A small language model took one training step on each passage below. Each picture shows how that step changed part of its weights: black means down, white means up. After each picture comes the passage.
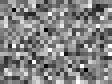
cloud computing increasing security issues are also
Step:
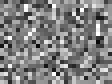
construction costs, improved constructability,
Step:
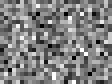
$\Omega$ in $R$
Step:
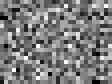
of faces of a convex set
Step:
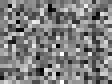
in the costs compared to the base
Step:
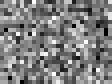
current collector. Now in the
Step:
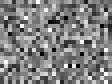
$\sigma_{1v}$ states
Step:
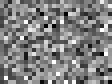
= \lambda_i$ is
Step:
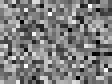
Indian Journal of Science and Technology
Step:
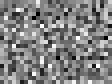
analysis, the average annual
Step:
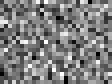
NS b-open
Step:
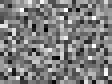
paper using 20 points and we
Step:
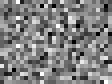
but which appear to be connected by
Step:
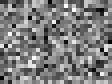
ions are translationally equivalent
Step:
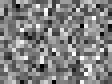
theory is supersymmetric, so that
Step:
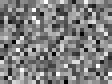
wrong way because it is
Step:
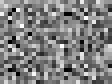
Proposition 1.1.7 in
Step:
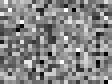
well as emerging skills related to
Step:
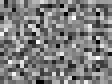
of the present work which involves the
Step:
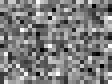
Hence, after the above process of
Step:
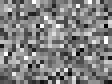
systems increases the value and role of
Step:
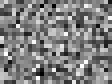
importance criteria to differentiate the
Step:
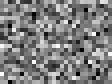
W^+$ consists of skew
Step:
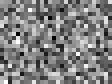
the condensate. The condensate
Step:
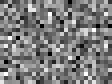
as unpolluted and
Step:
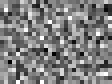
once the phases synchronize, they
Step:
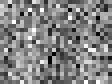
or even encouraging specific interactions.
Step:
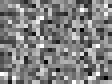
FUTURE WORK
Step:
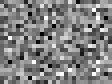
was determined using Stein's
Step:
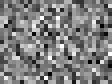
distinguished by longitudinal
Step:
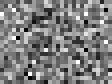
Causative mechanisms & integrative
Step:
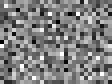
the first sector or with $\geq
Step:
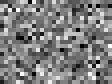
adherence to precise principles derived from
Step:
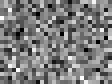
spectrum $k^{-1}$, and
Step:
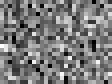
N.~Seiberg and
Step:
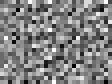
proposed new study is proved as the
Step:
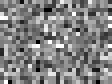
2022). From the beginning of
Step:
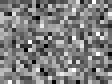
Themis Zamani
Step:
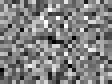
typically attained through loss-based
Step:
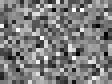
but may still wonder
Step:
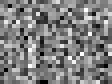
discretized family of optimal control
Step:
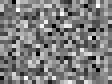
be an admissible, symmetric,
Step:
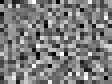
the one we defined earlier (we
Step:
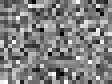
general $\gamma\ge 1$.
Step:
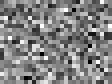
were able to rule out collisions
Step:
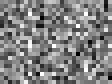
threshold of statistical significance. From the
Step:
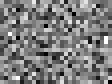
and subtleties of the quantum
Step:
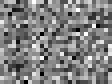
systematicity, relevance to
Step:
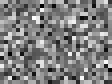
problem to a high-dimensional
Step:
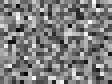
in which the ratio of anomalous
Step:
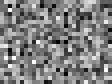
steady situation, ensemble averaging in
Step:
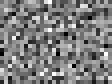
2$) is obtained as follows:
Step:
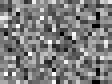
writing of the draft
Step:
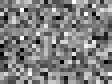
shrubs or other green
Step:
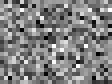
should be discarded as a
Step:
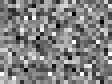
Concerning this second possibility,
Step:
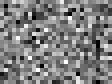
with the cardinality of
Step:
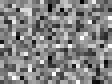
years. More than half of the
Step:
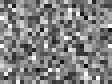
media addiction and lives
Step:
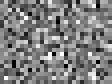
the above approach can be used to
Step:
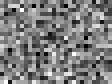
traced the history back to
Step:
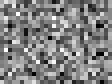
\end{equation} From
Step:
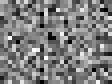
low compared with that of the black
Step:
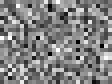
a factor of 1.04.
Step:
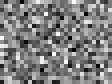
strict majority of even numbers,
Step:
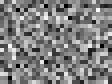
M. Wu M,
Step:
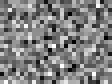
reflection, compared them with the results
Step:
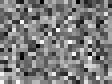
${\partial A}/{\partial
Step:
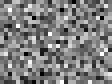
the *p*-position to the
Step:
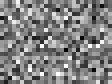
Dr. Kumar
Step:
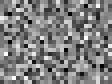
300 mg, which corresponds to
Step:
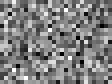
... 2 0 Circular
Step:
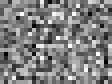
most cases. This work seems to
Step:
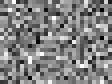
definition is slightly different from usual
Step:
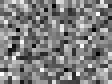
Survey (RDHS)
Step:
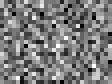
controllers, and which controller
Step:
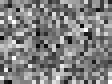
thank I. Kassal,
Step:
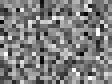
the same order, namely of order
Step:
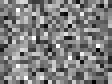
weighting} for $G$
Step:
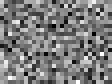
volumes and topics and
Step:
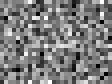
The specimen was recovered
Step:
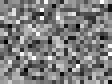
stabilizer of this series is
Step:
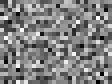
cross-validation for generalized
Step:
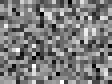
and the current are periodic in
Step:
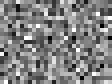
Here we show the asymptotic result that
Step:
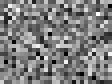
still preferable to be controlled
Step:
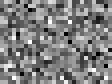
are $\sigma \sim 60 \,
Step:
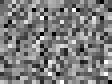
electrons to the platinum
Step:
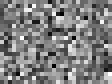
themselves as co-learners or
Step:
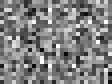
Despite all these analogous features,
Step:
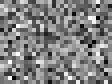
it yields to a contradiction. We
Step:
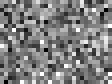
Management Puddling methods for
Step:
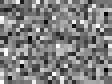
Ad Dahab Gold
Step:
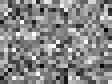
power-law. We will show
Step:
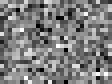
primes of $K$.
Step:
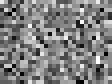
a candidate beverage shape,
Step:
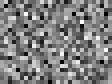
for Level 4, to a
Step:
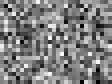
the Matlab profiler,
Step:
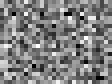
companies, with the potential for
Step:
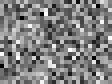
classes of algorithms that are often coupled
